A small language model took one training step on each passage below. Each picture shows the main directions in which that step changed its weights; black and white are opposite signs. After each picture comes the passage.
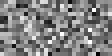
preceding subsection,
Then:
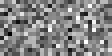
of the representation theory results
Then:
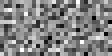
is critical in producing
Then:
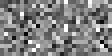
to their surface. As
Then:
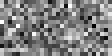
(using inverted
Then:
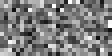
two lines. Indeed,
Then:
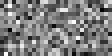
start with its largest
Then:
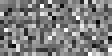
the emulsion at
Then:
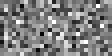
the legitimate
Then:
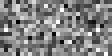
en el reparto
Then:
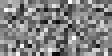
since it follows with similar
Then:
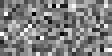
linear map $d$
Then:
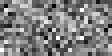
an object. While
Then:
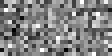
is fitted with a
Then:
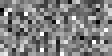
this letter we
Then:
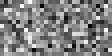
the class E PA
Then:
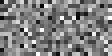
the early phases of
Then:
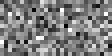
we take to be the
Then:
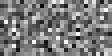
increases while the potential
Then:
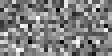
electric quadrupole
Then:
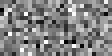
paper, we report
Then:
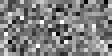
to see that given a
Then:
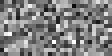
non-hyperbolic and
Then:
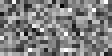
of simple roots and good
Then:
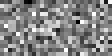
dignidade destes
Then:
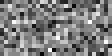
at the {\em
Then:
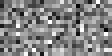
Other choices are
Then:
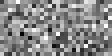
necessarily lead to a singular
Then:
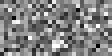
or equal to the rank
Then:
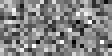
and implemented automatic selection
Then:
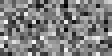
probabilistic language model
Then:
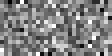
el modelo de
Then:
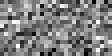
times in the solar
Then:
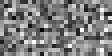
visual modality for
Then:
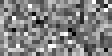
refers to ``an
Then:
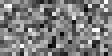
ini berada di
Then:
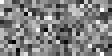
tame, if it
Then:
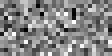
убит или
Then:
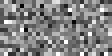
box, and dark nodes
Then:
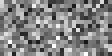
back to geometry, but
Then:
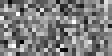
multivariate Gaussian noise
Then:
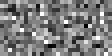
diffusion through the top
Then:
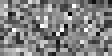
flux is sufficiently small.
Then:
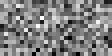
shift and to show that
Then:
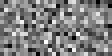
such vertices. {\bf
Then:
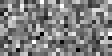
their own music
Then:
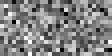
$V$ which is
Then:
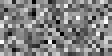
nonlocal Poisson
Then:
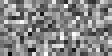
scales and subhalos
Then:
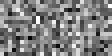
the Earth's
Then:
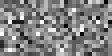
and prove that it is
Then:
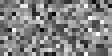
developing 11.
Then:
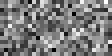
clouds residing in
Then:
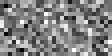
documentation type,
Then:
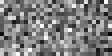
that the spatial metric
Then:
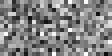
potential is increased.
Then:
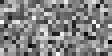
up with a squeezed
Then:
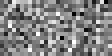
but is an important
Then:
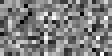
que o existencialismo
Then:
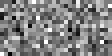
\alpha) \neq
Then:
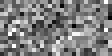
of the work that was
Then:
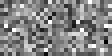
4. Mevcut
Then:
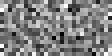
many results on the existence
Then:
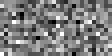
and Evolution at
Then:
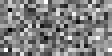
exponential inequality under a very
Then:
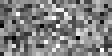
the integral(or
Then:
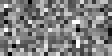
double dominating set of
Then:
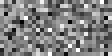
equation (3),
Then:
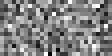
ground state hyperfine
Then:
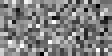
what is encountered
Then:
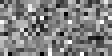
widths for a given
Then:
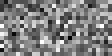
with an endpoint on
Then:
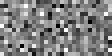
labelsep=space %
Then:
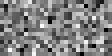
convergence across all edge
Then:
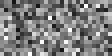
interactions), like those
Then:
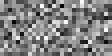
in enhancing the
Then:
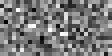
input beams, for
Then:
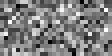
ini tetap
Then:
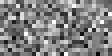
be the classical minimal
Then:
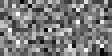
и второго
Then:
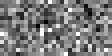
each year when OJ
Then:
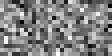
a known interval. Our
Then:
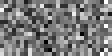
theory can be accurately
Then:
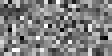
é avaliar
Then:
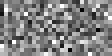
the detectors, we
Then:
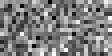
mitigated to
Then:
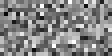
corresponds to the final
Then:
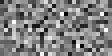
recursively a sequence
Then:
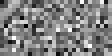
fact that a particle cannot
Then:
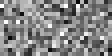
sparsity is
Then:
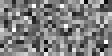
core component can be
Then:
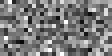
acceptance. In
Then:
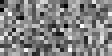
a la interacción
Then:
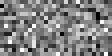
of Hexagonal
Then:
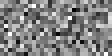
low level features as the
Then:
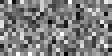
Weizmann Institute of
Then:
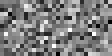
the following equality of the
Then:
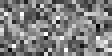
on their countries has
